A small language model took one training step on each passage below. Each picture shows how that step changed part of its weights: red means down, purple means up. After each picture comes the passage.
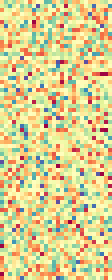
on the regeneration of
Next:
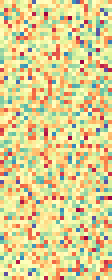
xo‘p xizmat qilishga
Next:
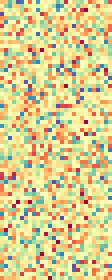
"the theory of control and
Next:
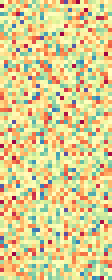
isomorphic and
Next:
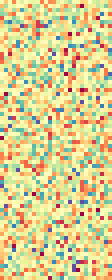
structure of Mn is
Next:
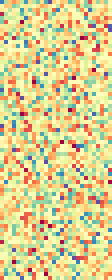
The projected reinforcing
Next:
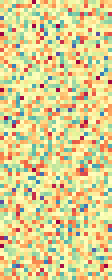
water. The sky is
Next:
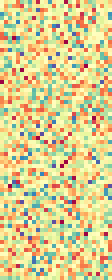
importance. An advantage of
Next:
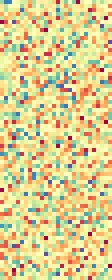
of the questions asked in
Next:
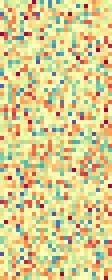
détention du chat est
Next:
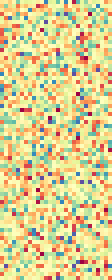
being reduced to ‘two
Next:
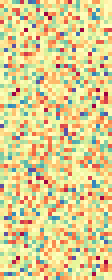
десятиліть та
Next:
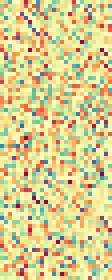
extensive implications of
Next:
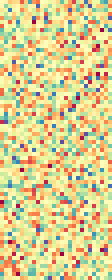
who may have previously been
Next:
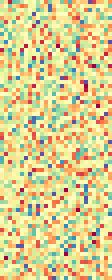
to invest in personal care.
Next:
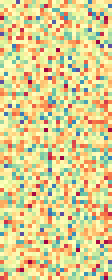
de carcaça,
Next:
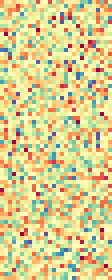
tube exit, results
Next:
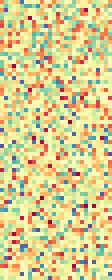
this work is original and not
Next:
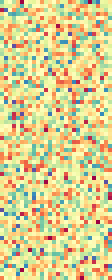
material created during winding
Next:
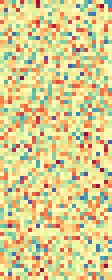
22]. По оценке
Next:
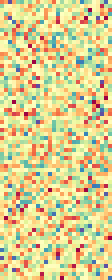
Commercial Activity,
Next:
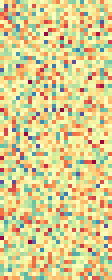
bilan integratsiyalashgan
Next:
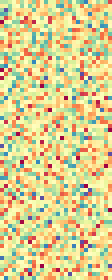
expected to be lower in the
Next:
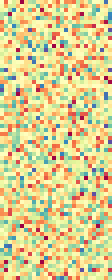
Improvement over random
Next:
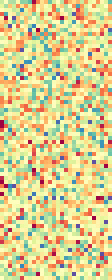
O'zbekiston Respublikasi
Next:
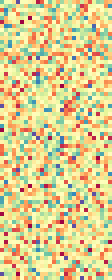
they read" should be
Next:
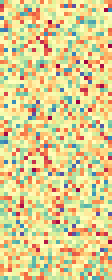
ook tegenover de
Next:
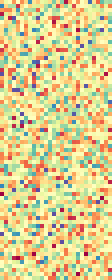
tadqiqot universiteti
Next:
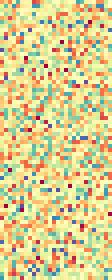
dan interpretasi dari
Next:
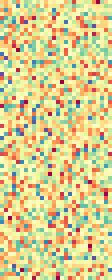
learn how to use their language
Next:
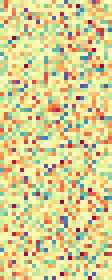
поділити на
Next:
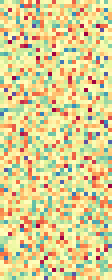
se numește
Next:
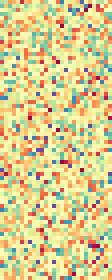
reducing other risk factors of blood
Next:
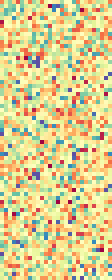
the structure of a web resource
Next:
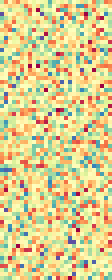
revealing the trapping
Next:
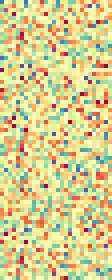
pestisedlar va
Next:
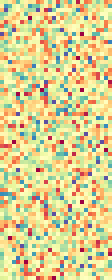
partners, they are people business
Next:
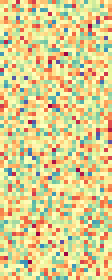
expenditure made for
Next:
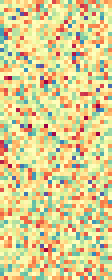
of 'lawfully
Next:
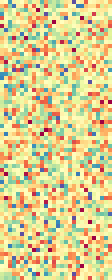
justa explica como é
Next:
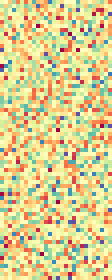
studies add a new dimension
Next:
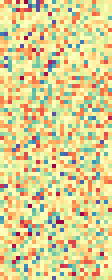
human resource development policy at public
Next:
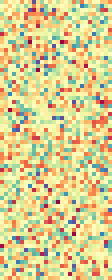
a summary of the
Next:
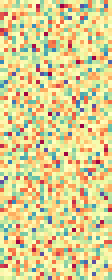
very effective and convenient to
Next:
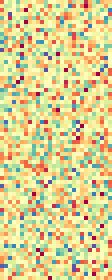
number of fatality is
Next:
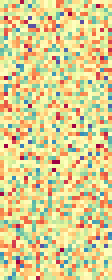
European Telecommunication
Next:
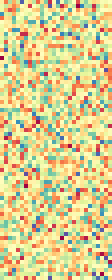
[frpr.] de
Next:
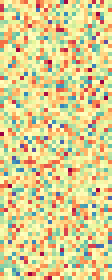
of 12 species have been found
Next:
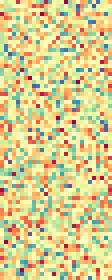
pupils. Its
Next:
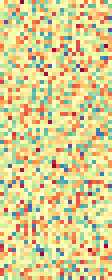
input from WECS to
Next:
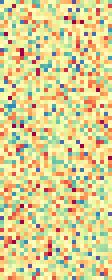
kompaniyalarda ishlash
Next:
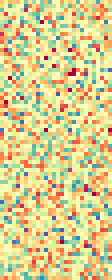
juntamente com a
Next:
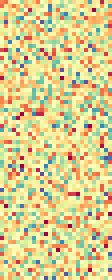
di mandato.
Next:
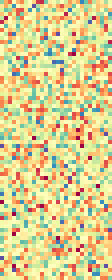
a higher concentration, about
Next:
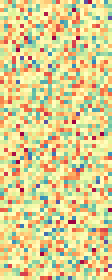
phase focused on creating a digital
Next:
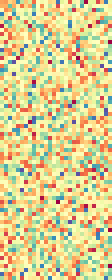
to break the pi system and
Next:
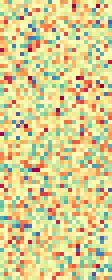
korrupsiya darajasini
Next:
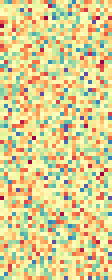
*recours en
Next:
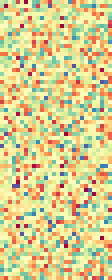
as well as evidence for a
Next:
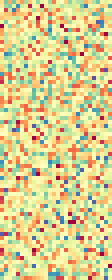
can get a subsidy
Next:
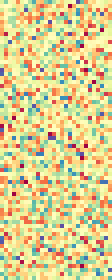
ini berpotensi
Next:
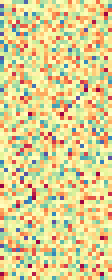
ham talaffuz, ham
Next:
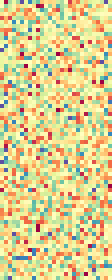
belirten 12 kod
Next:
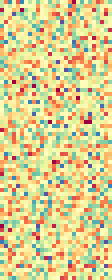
of Pre – Test Means
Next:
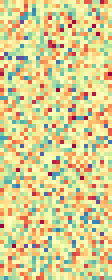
the Avestan deities
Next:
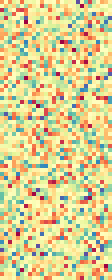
causality analysis was performed based
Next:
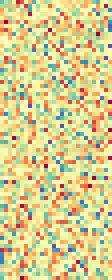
seeking out new business
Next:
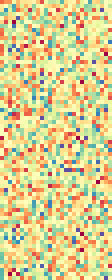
among participants. In the
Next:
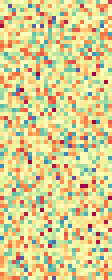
stay in power. This
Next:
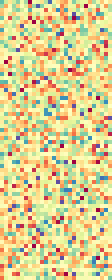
формувати відносини
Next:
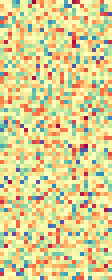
samples separated like they are
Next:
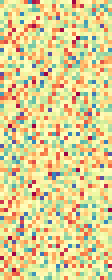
is that due to the
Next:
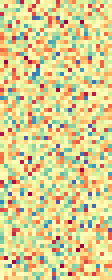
of the arrangement,
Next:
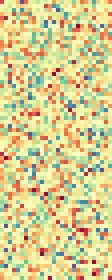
Having accompanied
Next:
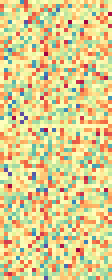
soon after incorporation.
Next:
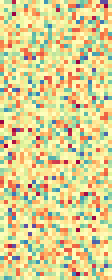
10. Часть
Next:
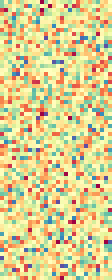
aqueous fraction of
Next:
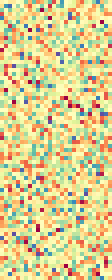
target kinerja
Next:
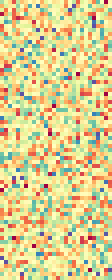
uit het optreden
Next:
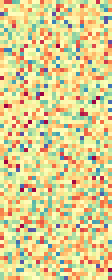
proviso to section
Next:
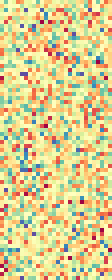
IGT task correlates
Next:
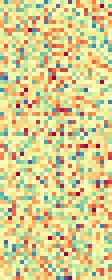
estos, mezclados
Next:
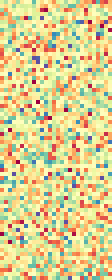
have proven the applicability
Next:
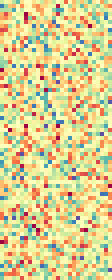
ovqat shazm
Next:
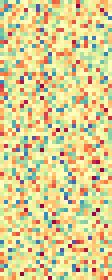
rights of the child in conditions
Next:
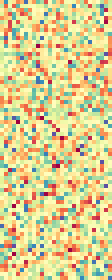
products examined. Six
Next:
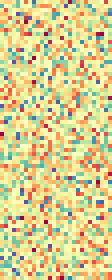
had to look at the
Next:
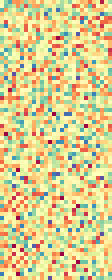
that the Panel
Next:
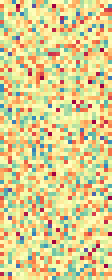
in Figure 6b, in
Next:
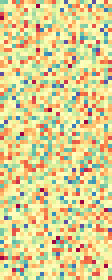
specificity, which is the
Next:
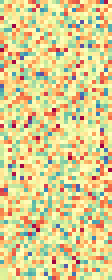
mother tongue
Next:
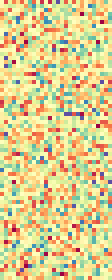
problems. In addition to
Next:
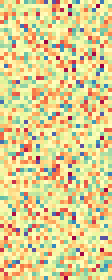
масаланинг муҳим
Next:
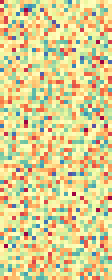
средства общения,
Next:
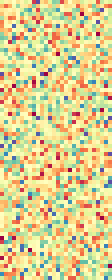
is related to arriving
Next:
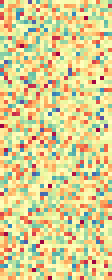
and Paxinos
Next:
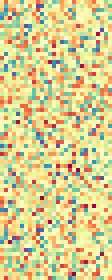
the preparation of the complex.
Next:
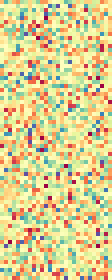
no sólo en la vida
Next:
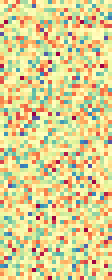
study and request them to
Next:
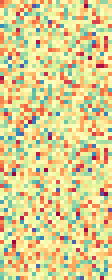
tied to linguistic
